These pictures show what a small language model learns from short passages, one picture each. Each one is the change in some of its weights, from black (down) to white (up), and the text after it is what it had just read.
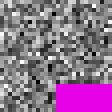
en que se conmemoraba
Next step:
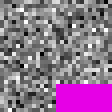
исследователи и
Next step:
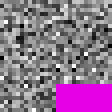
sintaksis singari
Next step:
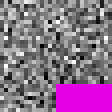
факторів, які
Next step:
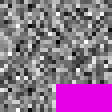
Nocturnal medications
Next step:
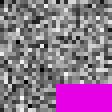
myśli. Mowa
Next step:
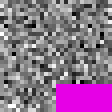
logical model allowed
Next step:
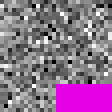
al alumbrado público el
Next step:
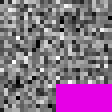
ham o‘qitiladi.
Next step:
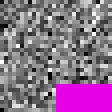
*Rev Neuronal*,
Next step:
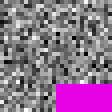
Associate Professor,
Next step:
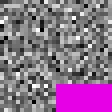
het licht van de hier
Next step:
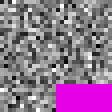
hamda kompetensiyalarni
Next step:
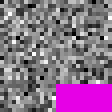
Berdasarkan Hasil
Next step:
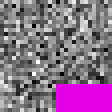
yilni tashkil etadi. Bu
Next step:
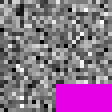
maupun Moodle.
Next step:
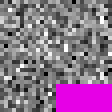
o'z zimmasiga
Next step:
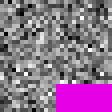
e ainda enfrentam
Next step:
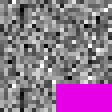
ırk ayrımı
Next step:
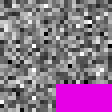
worden bepaald naar de
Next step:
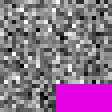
исследования были
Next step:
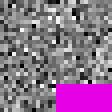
z Szaferem, gdy
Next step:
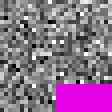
человека развито
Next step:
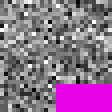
результатов применения
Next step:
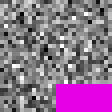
рік не більше
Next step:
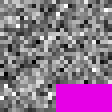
alimentatore; un
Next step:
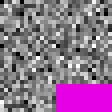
jefe ayuda a
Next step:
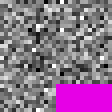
ketishga urinishi
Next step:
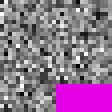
2-кесте 2
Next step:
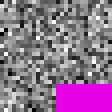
menjadi salah satu
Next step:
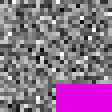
dunyodagi sud
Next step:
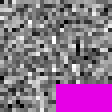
em recém nascidos por
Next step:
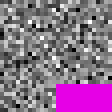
depois, ou seja, por
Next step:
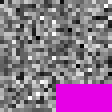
horizontales. 5.
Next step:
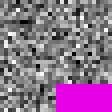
ko'z ilg'amas
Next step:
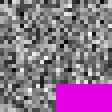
haqida fikrlar
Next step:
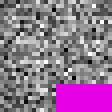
poder pero hay que tener
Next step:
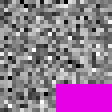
jo'nroq qilib
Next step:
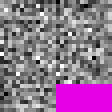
Metnine Dair
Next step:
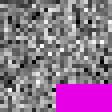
industria alimentaria y
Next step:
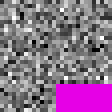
sociedad es totalmente
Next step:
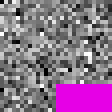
zamon" birinchi
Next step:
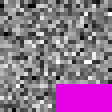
LIVRE AO
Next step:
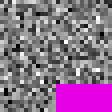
quality of data and information
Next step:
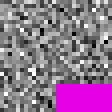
инобатга олган
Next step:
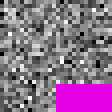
Y, Cadysheva L,
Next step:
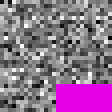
vaqtida va sifatli
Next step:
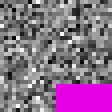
sathi tekkan uchun
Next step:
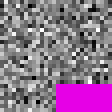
VA INGLIZ
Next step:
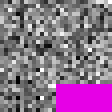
o‘rganish (badiiy,
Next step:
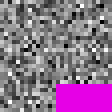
perhitungan bobot dan
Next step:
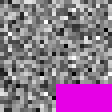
действенных средств.
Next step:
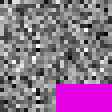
mumkin. Tirik
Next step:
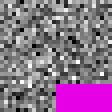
em 2022, atuando em
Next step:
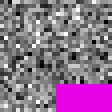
sokinlik ulashadi.
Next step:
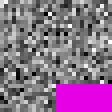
of the preceding evening
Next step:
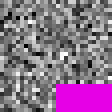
historicidade do curso
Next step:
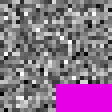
información sobre el Mercado con
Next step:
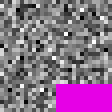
artigo é apenas uma
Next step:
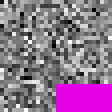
840 м над уровнем
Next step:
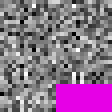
initier le transfert de son
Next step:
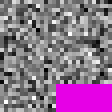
en el ámbito de la
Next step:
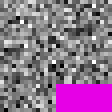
considerando a inserção das
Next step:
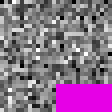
rasm. Shaxs yuz
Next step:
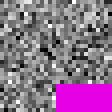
Чжу Ди,
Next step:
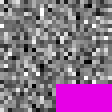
contribuir. Há
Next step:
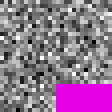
ko‘p murojaat
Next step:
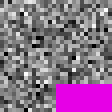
продолжения традиции
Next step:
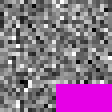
afeta o indivíduo
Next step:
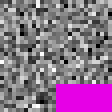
un Programa de Salud de
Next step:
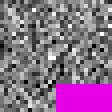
Anlieferung, in einer
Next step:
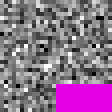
que acompanha a
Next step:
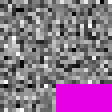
ha la nuova relazione
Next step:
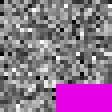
Z gacha bo'lgan
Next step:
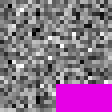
fréquent, mais qui peut
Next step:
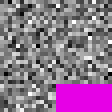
e encanamentos, resultando
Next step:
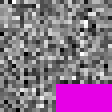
valoración, prevención y
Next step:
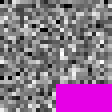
misalnya, memiliki
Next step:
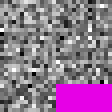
помощи мягкой
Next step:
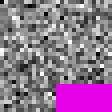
Sirup Maltosa*.
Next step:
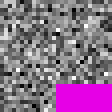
- bank shakli; -
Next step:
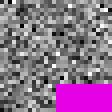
tetap menjadikan
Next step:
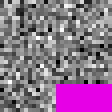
suministró algunos
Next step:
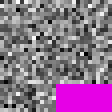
XII. Del juicio
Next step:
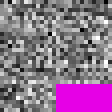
fikr bildirgan.
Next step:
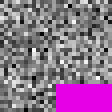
2015). Estudios de
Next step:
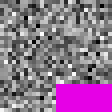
as pessoas pudessem
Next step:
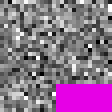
здійснюється на
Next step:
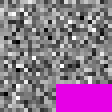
прямой Самка
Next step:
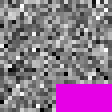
задумываться о
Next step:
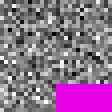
evrenin tamamına
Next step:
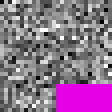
muhim va dolzarb
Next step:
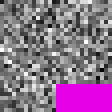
основные закономерности
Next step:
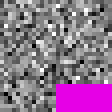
На запитання, що
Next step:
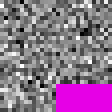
o papel dos cientistas
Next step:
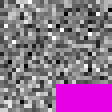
НИР, - кадрового
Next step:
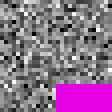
также предотвратить
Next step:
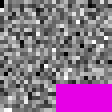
influenței comportamentului
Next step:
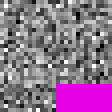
poem. Renaissance and
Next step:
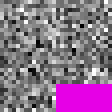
икки бўлуб,
